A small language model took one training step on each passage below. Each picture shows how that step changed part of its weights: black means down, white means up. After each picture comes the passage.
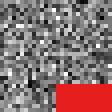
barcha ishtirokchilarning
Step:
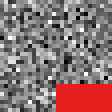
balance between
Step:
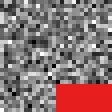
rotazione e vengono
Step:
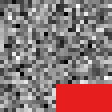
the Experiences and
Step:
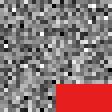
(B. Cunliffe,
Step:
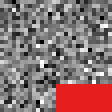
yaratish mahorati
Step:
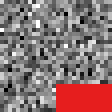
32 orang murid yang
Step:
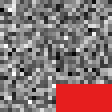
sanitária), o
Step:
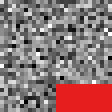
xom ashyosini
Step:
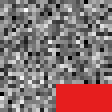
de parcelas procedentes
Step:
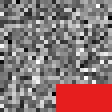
Langridge, P.;
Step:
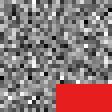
atuação do PRP.
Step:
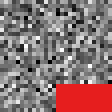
экземпляры из
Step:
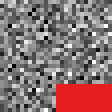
arrest is ontleend
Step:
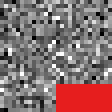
qo‘llash va joriy
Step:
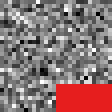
zone of the Republic of
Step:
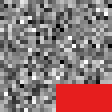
Não Estereotipada
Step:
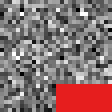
Pillalarni navlarga
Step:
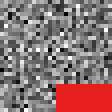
the history of the
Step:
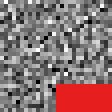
Otra condición asociada a
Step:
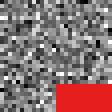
também contribuem para a
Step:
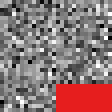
номер паспорта и
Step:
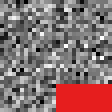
in Sport Organizations.
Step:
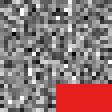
steps – encoded in
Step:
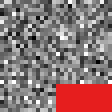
данной работе в
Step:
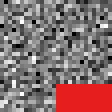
yerel işgücü
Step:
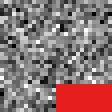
учебных текстов,
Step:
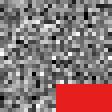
Medicine, University of
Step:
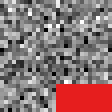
hierover niet
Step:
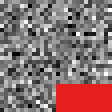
Fergana, Uzbekistan
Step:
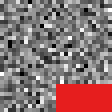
en un imperativo para el
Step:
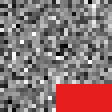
ini sangat baik dan
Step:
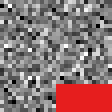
law of gradualness
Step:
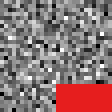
darajalarini yanada
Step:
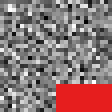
voz sobre aquellos
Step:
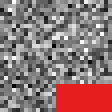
system, supply
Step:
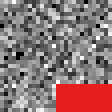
en ese Sócrates
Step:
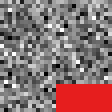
ishlab chiqarish sohalarida
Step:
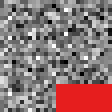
batafsil fiqhiy
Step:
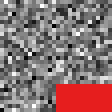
в оповіданні "Не
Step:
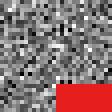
bo'ladi. Bu sohadan
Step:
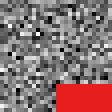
объектив клиник
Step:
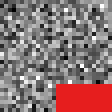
as an Estimation Landmark
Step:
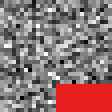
Acesso em: 02 mar.
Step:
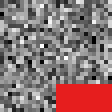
las dimensiones y
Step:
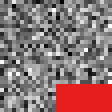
esa talabalarni turli
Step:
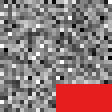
asoslangan tayyorgarlik
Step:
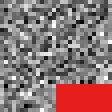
преподается через
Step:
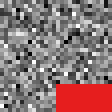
СМИ производство
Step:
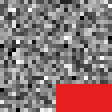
un impacto para la realización de
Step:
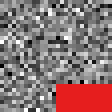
scientific research,
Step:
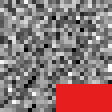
3. Технічні та
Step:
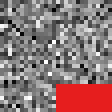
va yog‘inlar, suv
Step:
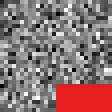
ishi kuzatilib ular xato
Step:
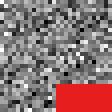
выше средняя
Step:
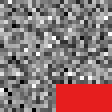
A Akmalia., R R
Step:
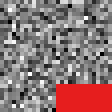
pada motif yang akan
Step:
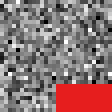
Upcoming Professional
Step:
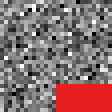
bilgiler sağlamıştır
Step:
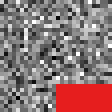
Entre los mamíferos
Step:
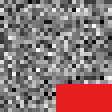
sexto semestre de la
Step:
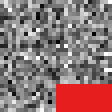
permanecem com a mesma
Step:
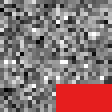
ислоҳ қилиш
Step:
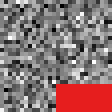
için SPSS
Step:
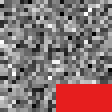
para o atendimento dos
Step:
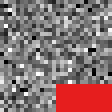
bir uyg‘onish –
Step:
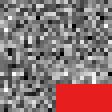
amaliy tashqi ta’sir
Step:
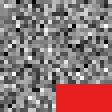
complexity, to perceive
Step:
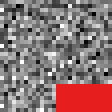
exercises on the
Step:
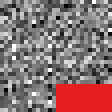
не менее, хотя
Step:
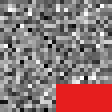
vitamin D, its
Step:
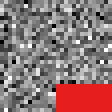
milliy qonunlarning,
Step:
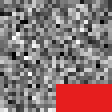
олган эди. Унинг
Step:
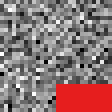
namoyon bo'lishga
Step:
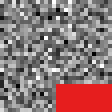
sovremennom mire:
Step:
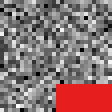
и ИИ должен
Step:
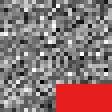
через передний
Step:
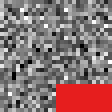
seu objetivo é o de
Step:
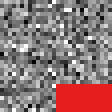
means of information security.
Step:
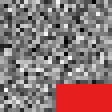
qatorda kichik qismning
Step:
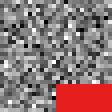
metni olmayan ve
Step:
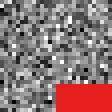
же фактор будет
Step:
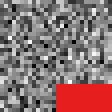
tangga Robovac
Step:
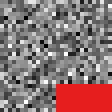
terkait kegiatan dan
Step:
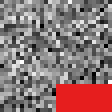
E., Weterings R.
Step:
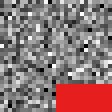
transformação das condições
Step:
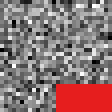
através da técnica
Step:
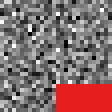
дітей, які
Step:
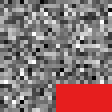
applications* (Vol.
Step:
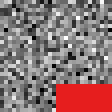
нормами стандарта,
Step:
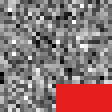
solución a algún
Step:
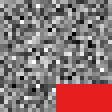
проблеми. У
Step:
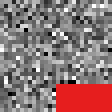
qadriyat, ma'naviy
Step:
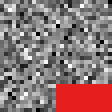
nihoyatda keng
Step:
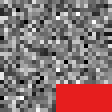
у гостей у XVIII
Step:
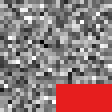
guia possui mais
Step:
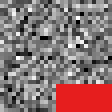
рынков. Тем не
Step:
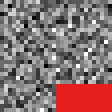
1таблетке 3
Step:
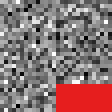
TFI, Economics
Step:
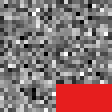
Galileu Galilei.
